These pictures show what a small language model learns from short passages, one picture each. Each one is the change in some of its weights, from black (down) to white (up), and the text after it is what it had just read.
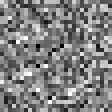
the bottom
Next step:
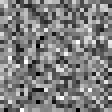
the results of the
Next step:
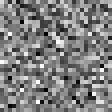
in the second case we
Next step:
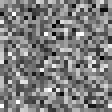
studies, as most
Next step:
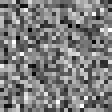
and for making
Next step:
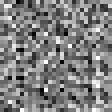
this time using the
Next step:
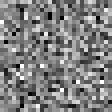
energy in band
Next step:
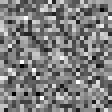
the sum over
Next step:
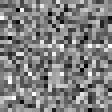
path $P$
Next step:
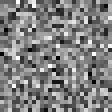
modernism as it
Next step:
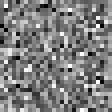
the starburst
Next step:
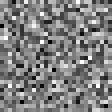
set $U_\delta
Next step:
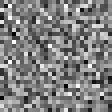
must verify
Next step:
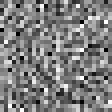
locally tangential
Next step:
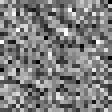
for the generalized
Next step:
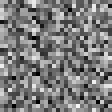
if and only if
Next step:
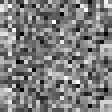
collocation points
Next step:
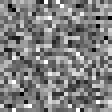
update it
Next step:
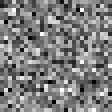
function to ensure the
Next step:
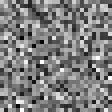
the fact that the network
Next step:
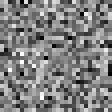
$\varphi$ has constant
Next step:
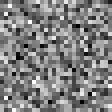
Moreover, this
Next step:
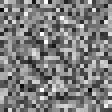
the cubical set
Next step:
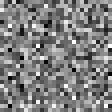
then we change
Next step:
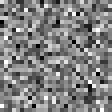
This paper proposes a
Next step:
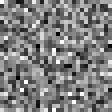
The final step
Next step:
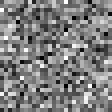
results DOS.
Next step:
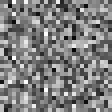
lie within the
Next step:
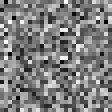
the waveforms
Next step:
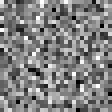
The Sun's
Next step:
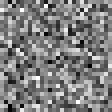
increase in the
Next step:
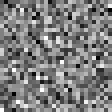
a tension in the
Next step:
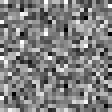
the model comparisons
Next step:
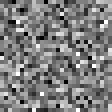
profiles shown
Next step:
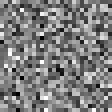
as a function of the
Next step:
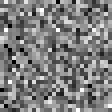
necessary to
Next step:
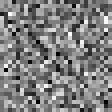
a single observation
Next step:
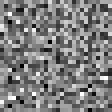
$f$ and
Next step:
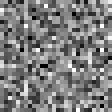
while in that of
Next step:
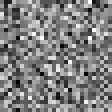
a Canon
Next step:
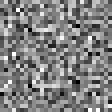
Now, we
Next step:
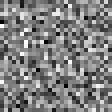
actions, which have
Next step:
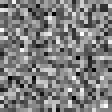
to develop a system to
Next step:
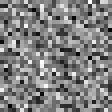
for the existence
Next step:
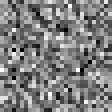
a compact locally
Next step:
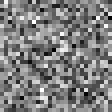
the implicit function
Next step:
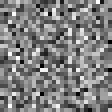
subsystems of
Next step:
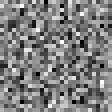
implemented at
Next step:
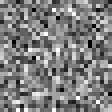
where the magnetic
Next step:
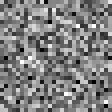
of $I$. We
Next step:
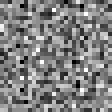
We proceed in
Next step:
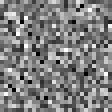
performed in the
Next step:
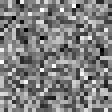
decreases as the
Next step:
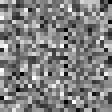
and Research
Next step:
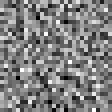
level of space points,
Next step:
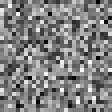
highest values of
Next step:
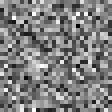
the projection matrix
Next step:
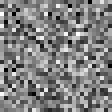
causes density to
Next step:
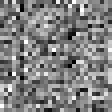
striking results in
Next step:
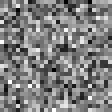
companies to
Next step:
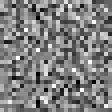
product of two simple
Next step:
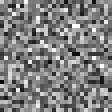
F1 had
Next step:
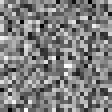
shown in Fig.
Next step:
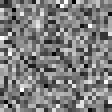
standards for the
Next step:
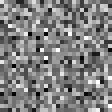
We note that
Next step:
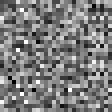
t \gg
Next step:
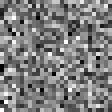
tilted by a
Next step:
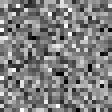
considers the
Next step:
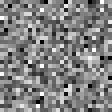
and Holy
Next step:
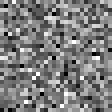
to establish
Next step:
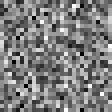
simple poles at
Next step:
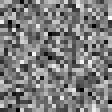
can therefore be
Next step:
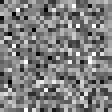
indicating that once
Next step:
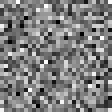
hazard), and
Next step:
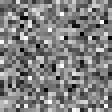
freezed parameter
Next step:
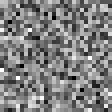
found the limiting distribution
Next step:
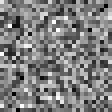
of a pile group
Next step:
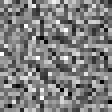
edges. We denote
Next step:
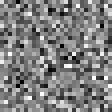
with Hurst parameter
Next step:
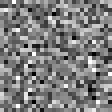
to generate and
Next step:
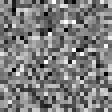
the disappearance
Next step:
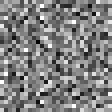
a twist of
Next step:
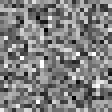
of temperature and
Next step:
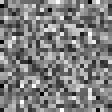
the first page of
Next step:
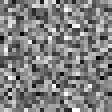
Atance, C.
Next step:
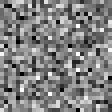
protein design and
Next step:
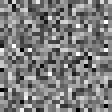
reliability of the
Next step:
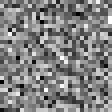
maximum of the
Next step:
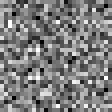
fully normalized
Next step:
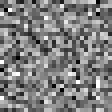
the normal ordering.
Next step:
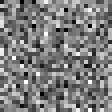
ascending order
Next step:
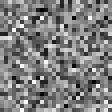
to represent how the
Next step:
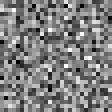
rate of GTP
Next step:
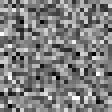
of the cases the
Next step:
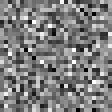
regular orbit on
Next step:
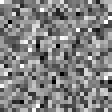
In the United
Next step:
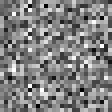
\qquad \qquad
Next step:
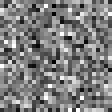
included for a
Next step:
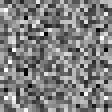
have initial data for
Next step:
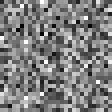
they are seen,
